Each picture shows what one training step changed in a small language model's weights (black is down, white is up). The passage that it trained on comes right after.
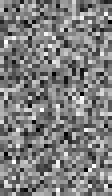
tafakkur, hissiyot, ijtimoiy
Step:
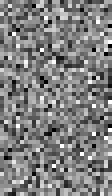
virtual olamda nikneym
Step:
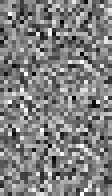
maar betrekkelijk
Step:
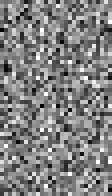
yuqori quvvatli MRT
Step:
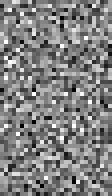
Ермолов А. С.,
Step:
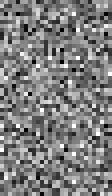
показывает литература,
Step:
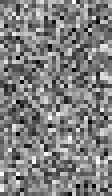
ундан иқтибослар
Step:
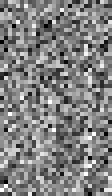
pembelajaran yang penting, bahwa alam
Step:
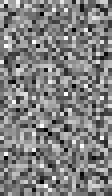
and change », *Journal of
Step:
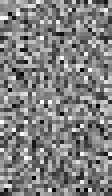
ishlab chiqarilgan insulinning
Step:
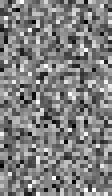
(лот. meritus
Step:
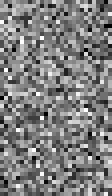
kemampuan kepada mereka
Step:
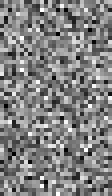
o provinciale, oppure
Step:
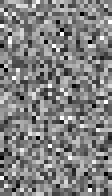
yoki muammoni hal qilishni
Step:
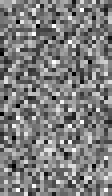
A. H. Hulshof,
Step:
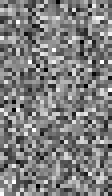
campesinato (incluindo
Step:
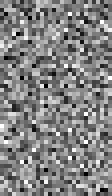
sua ação a um determinado público,
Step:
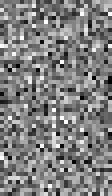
qatorda, qadimgi turkiy
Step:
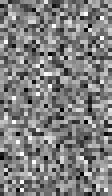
автор ловко вплетает
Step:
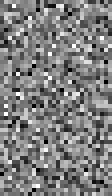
de infecção bacteriana,
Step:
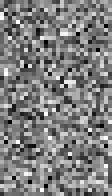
emocional a sus estudiantes, **primero
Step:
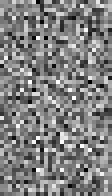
Bajawa Kabupaten
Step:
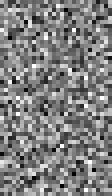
oferă contribuții pentru procesele
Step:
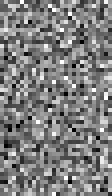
aportes teóricos que fundamentaron la
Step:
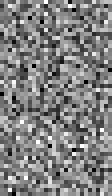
caso**: planejamento e
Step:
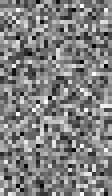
et Marocain Source :
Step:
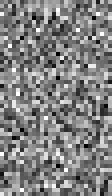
que evita retrabalhos
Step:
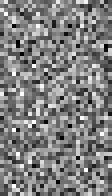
Violência. Abstract: This
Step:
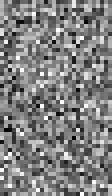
tanrıçası Roma
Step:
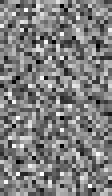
sector reformado, el
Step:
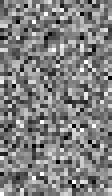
должника. Согласно
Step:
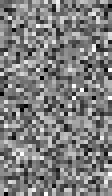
Task start date
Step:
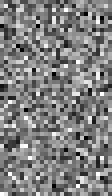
урф бўлаётган
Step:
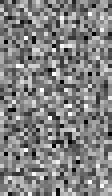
Место отбора
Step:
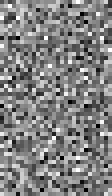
yuqori deb baholashimiz mumkin. O'zbek
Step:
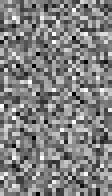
DE GRUPO DE
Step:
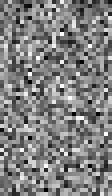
un script recopie tous
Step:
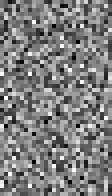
teshiklari berkilib
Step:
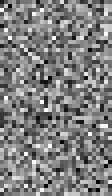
o'tlari bilan qoplangan qismida
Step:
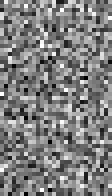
ҳиссаси билан белгиланади. Бу
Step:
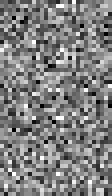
dipimpin oleh Kyai
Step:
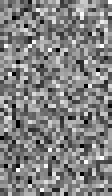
doar din sursele strict
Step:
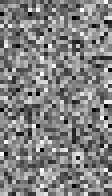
balandligi 3 – 4 metr
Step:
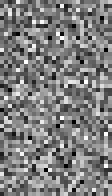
sabablarga ko'ra to'xtab
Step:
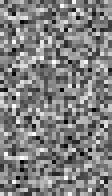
the Department of Social and Human
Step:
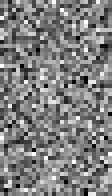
pada *form* ini, transaksi
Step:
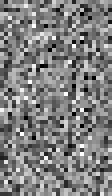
yapmamam gerektiğini
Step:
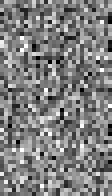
fréquents les avortements
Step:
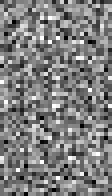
bilimlarni o’quvchilarga yetkazish bilan
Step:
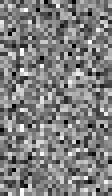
the invention of safer and more
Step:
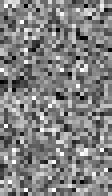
noch gut ausgebildeten Populationen
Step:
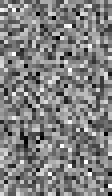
керівництвом професора
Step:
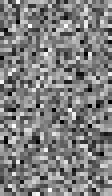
torna uma importante categoria de análise,
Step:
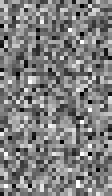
– Doctor of philosophy, professor
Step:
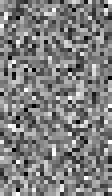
system. Intercultural communication enables
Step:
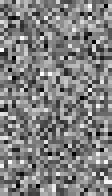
global muammo haqida ma'lumotga ega
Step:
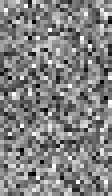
отношения. Например, больше
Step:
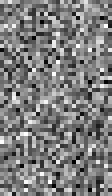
χώρο. Η
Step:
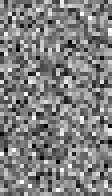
поставленными задачами,
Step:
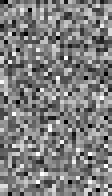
infratuzilma bilan bog'liq
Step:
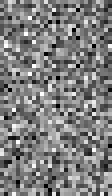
*Savunma sanayii
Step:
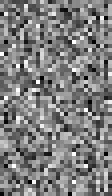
профілактики небажаної
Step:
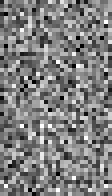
českých médií. Ale
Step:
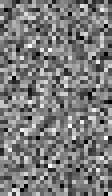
mais diminue de 1,2 point
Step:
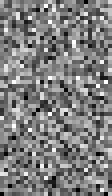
2008) por cuanto los programas
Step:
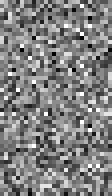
& Islamov, X. I.
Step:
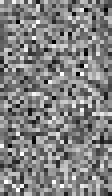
im. I. F. Kurasa
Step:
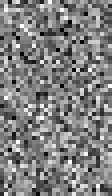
вебсайти, соціальні
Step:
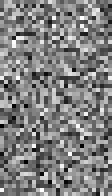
en el estado de Durango,
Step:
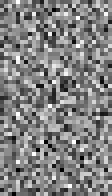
OF LAW RESEARCH
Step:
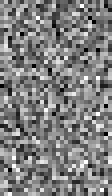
va faire que tu choisis un
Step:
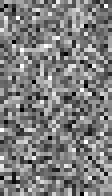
molecule biologice active,
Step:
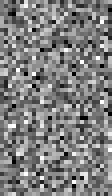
statistieken blijven
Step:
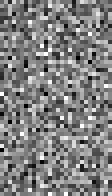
O'zbekistondagi o'rni va
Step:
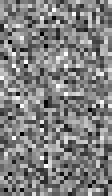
o'zida oldin bo'lmagan
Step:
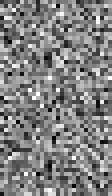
що також підпадає під
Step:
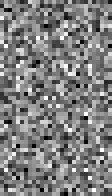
está inserido, portanto as
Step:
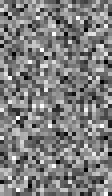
de la profesión, es decir el uso
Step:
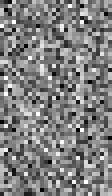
وثانية إلى جوار
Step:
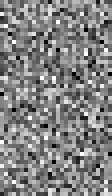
e três funcionários da empresa responsável
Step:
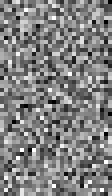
va yirik (2,5
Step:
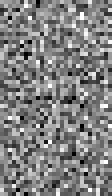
estreita relación C:N constante
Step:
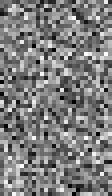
es el fenómeno que
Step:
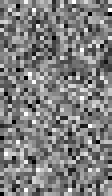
мистецьких проєктів за
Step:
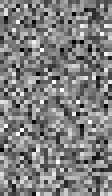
in Brandenburg. S.
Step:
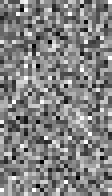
чего персидская армия
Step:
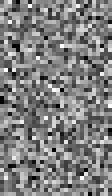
– Método de simulação 0 0
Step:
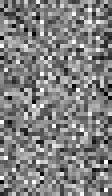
Xorazm vohasida joylashgan
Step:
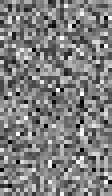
розрахунку. Отже,
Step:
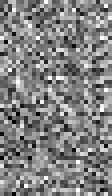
y discusión Según los resultados
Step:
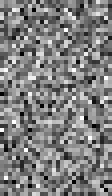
в частности, дальнейшего
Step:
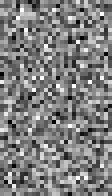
les gens vont avoir
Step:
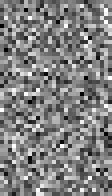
4 o 5 cm no se recomienda
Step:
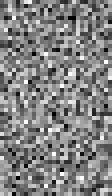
mikroolam inson ongi orqali
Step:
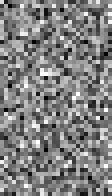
рассмотрены теоретические
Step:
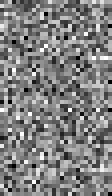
INTRODUÇÃO O Enterprise
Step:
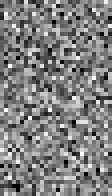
Temur Alisher ugli,
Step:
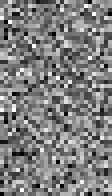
в музыкальную культуру
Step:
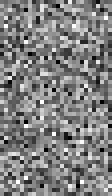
ўғитлар бегона
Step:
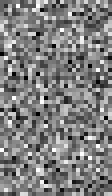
caractéristiques du tableau
